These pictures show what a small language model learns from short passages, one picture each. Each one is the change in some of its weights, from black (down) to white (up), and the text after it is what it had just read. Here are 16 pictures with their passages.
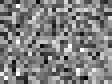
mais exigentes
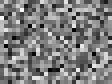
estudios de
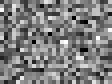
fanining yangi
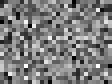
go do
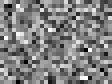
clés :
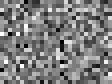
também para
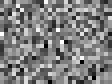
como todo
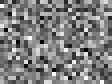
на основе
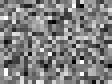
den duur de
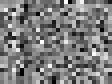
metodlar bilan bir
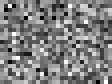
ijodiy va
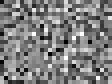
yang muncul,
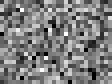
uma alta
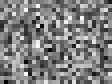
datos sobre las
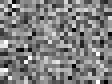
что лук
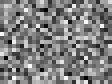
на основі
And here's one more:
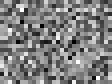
estudo foi
